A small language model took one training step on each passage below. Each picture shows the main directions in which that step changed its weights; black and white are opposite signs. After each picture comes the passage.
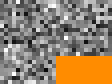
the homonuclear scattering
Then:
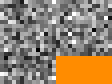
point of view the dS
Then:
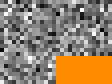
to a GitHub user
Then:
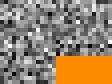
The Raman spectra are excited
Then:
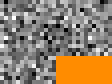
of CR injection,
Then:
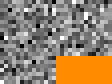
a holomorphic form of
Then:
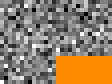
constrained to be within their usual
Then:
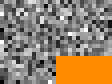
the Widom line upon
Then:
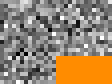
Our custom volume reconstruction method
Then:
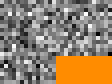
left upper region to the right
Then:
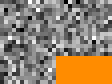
measurement, these assumptions are
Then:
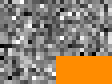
lattices form a directed
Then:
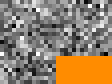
$P$ is less
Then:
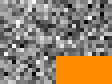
over $i$ gives
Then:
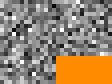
task of isolating and
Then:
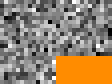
of these the Hamiltonian reads
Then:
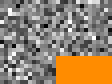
strange and multistrange
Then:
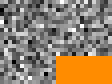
with a baryon and energy
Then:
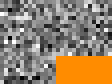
the bulk renormalization constants. As
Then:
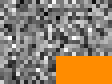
into convolution weights; thus,
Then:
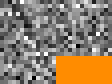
corresponding second peak in the heat
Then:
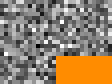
for a given first-class
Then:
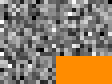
In addition, we assume that
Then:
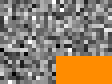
should not pose any significant
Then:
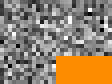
the MF result becomes an
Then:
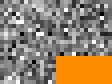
error sequence $\EE$ is
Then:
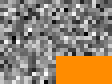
done together without interfering
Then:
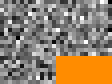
frequencies close to resonance with the
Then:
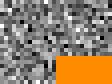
compact body such as a
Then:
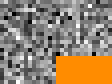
of freedom, we choose to
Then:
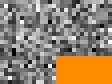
no large polynomial degrees are
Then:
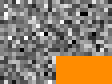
correction may not provide sufficient
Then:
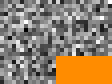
Stars: brown
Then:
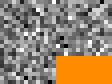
mixing is possible only for small
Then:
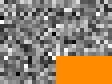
comparison. The black line represents
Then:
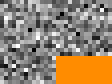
we are dealing with the
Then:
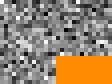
isomer. These differences
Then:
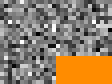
the lowest triplet
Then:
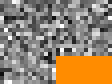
this study, an ML
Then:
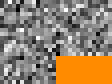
pulse shapes, these being
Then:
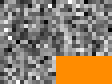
and interpret data,
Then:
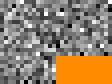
utilize a system size of
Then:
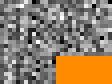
contributions (Fig. 2).
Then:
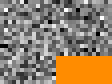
location of the hot spot
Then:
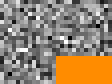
on the maximum multipole
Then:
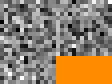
In other words, we focus
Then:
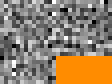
or temperature; for density functional
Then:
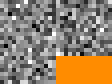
differential geometry (see,
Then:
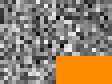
minimal supersymmetric standard model
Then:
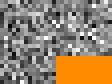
surface is shown by a red
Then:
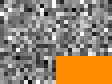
that a singularity can only occur
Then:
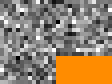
have been plugged simultaneously
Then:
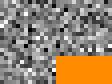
states together and to generate a
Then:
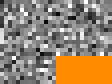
the elbow at 4
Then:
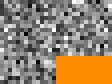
the same similarity. The transition
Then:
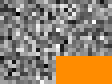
rewriting it in the
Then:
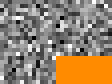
independent chemical potential, associated with
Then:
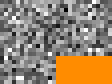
constraint of $\lambda$ is
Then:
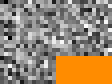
The correct target test contains two
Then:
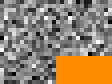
later he expanded on this
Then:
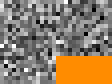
the state toward the classical
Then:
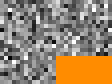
the so-called optimum
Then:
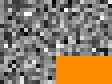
theoretical calculation of the signal pulse
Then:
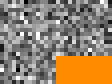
work, no rigorous
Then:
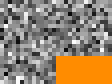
{\footnotesize \noindent{\bf
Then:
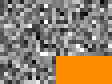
the steps inspired in
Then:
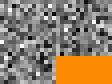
the lowest-mass systems we
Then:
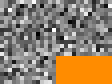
predict the complex relaxation dynamics of
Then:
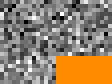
data) d{\mathrm
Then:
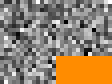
HEJ approach see
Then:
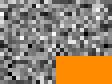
(\partial_0 \varphi
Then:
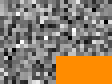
the sound pressure predicted by the
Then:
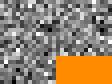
the lack of an explicit
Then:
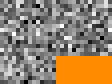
assuming the standard relativistic causal
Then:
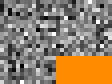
the low-temperature behavior,
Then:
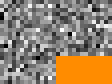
the hypothesis of degeneracy of
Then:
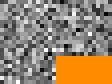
The uncertainty can be considered on
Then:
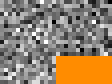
(r,\theta)$ is
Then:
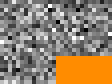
focusing optics. For
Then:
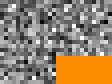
in the \%$\Delta
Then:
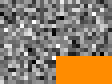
of the profile (E).
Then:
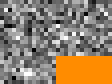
quite simple to evolve.
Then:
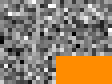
in the back focal plane
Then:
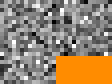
specification makes its validation on
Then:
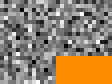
and edges in a structured
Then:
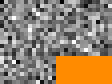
satisfied. Hence, the range
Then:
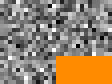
one second on a home
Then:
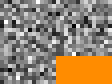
IB, and IC
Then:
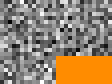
labelled examples, often by
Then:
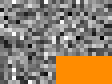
\rangle \partial_i
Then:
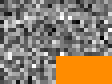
of opinions for the
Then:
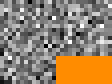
second order about the orbital radius
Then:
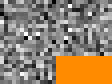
for determining the performance of
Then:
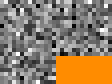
positive terms of an expansion
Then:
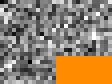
they are only accessible at
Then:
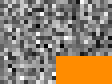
prices offered by
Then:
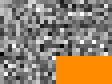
the length score of the
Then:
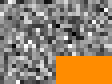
on in response to the wind
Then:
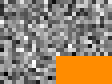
for pairs of locations in the
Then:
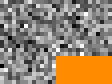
It should be noted that to
